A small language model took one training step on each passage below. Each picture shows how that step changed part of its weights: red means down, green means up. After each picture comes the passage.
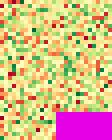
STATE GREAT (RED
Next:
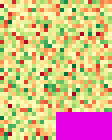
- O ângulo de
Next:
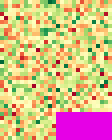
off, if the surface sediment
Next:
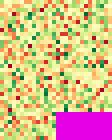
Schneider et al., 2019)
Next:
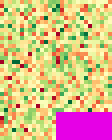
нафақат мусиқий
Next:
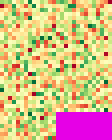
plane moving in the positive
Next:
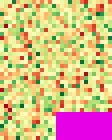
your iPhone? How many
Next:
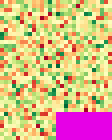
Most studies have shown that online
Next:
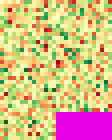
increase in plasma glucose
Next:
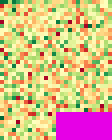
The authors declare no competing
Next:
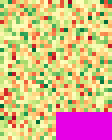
temperature dependence of various correlation functions
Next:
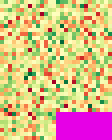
shu jumladan, Internet
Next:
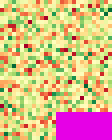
para ajudar a instituição
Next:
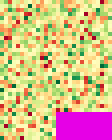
prescrever antimicrobianos
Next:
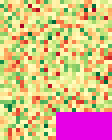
sometimes trained on popular
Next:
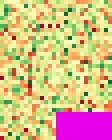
reduce viscous dissipation
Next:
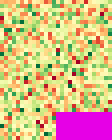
significant gaps in understanding the
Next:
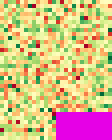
due to infection in the first minutes of
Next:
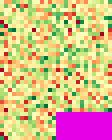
**Tedeschi R. G.,
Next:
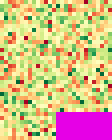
questions raised in the previous
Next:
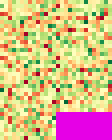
study aimed to compare the expression
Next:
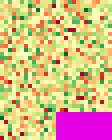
projective measurement in the $Z$
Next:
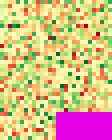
reinforced her image as a
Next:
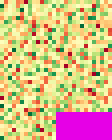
information on how to further relate to energy
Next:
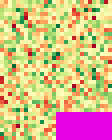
is here for all and sundry, the
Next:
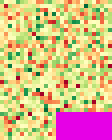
find out why Muslim countries have
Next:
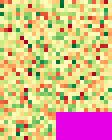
moon seems white in presence of
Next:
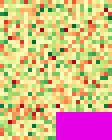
of dye Figure 6 shows the effect
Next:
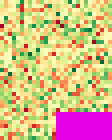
H7 are established and the
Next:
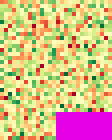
parts collected during the flowering time
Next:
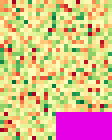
and dipole moment. This study
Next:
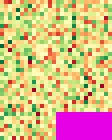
badan yang cenderung normal
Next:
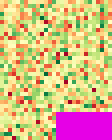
Replicate immunoblot of Fig.
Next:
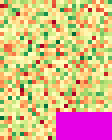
Caixa Postal 6030,
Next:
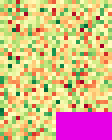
in Na. The most interesting result of
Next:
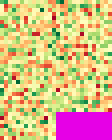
can be considered as a spring which has
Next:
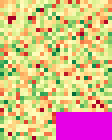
this paper, robust controller based
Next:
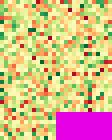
8-avgustda qabul
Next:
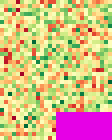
it contains the required elements
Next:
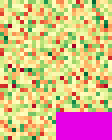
source of quadrupolar
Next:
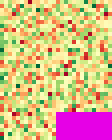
and notice that the kernel in
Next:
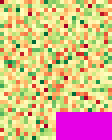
numerical simulations. Their result shows
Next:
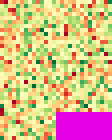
consisting of independent localized
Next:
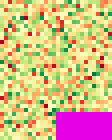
затрагивает саму
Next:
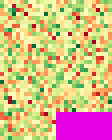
presídios, mais escolas
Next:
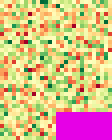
ifloslanishi, suv va
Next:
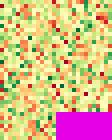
reasoning), mathematics,
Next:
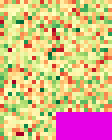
et al. (2024), which considered more
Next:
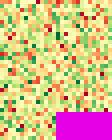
| Temporal _Length |
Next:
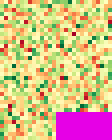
system with one transmitter and two
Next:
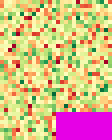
katta tanloviga
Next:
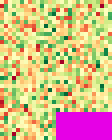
и ее современные
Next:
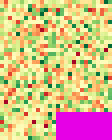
a positive integer N such that
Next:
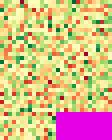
telah memberikan perhatian
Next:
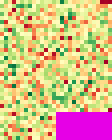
month, and that meetings are
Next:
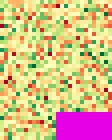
[20] Helmholtz
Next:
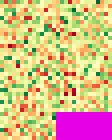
ejercicio corporal basado
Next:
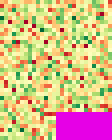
xonligi tarixida
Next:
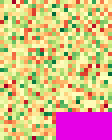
masyarakat sipil.
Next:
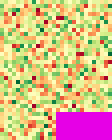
the observation and ``decay'' indicates
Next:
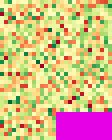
tanto pessoais quanto
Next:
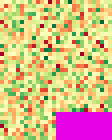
In particular, the FML type C
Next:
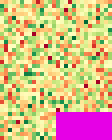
properties in the space of solutions of
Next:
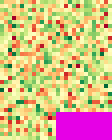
TN-NTN architecture
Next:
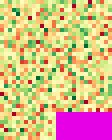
растений достаточно
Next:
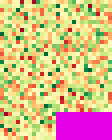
bilgi vermektedir.
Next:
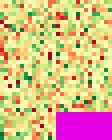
The total entropy $S = -(\partial
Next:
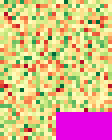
during the O4a observing run. The
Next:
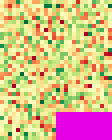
contained some combination of Au,
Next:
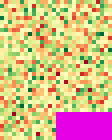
and Orchestration Specification for
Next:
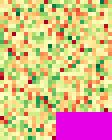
thickness can be obtained by defining the
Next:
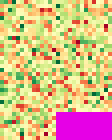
services and functionalities exposed
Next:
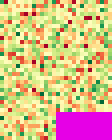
à “Lei de incitação ao
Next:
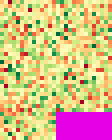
the number of flows to recover in
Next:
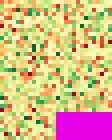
la polémique, plus il
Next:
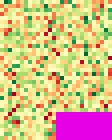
uchun "Turkiston
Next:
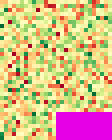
that scientists who choose
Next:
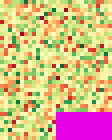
происходящие на
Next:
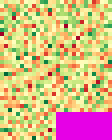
for the Lorentz group, and
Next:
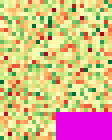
cell marker Oct4.
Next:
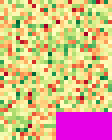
efficient performance (Jones,
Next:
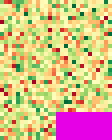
{journal} {Nature Phys.}\
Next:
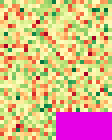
index, with the first group and its control
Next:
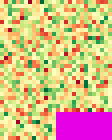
murojaat etadi.
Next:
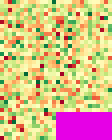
case in which the starting number of
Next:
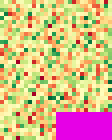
leitura real, valorizando o
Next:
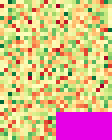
product of a power-law and of
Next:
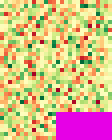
муаммодан келиб
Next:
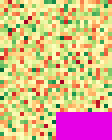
Будак В.Е.,
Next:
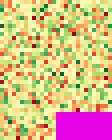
STOP treatment groups were
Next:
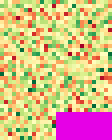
accessible through a Python package
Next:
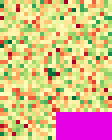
was rejected, since it required
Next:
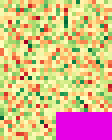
non-wear time according to Choi
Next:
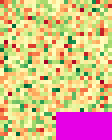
кормовых угодий
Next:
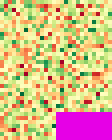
оболочке, такие
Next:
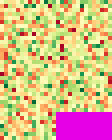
міцного теоретичного
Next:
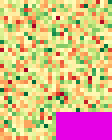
created or analyzed in this study.
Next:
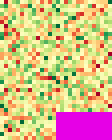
**CON1k Indirect
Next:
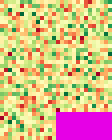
in the context of the current economic
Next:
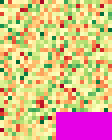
наименьшей степени
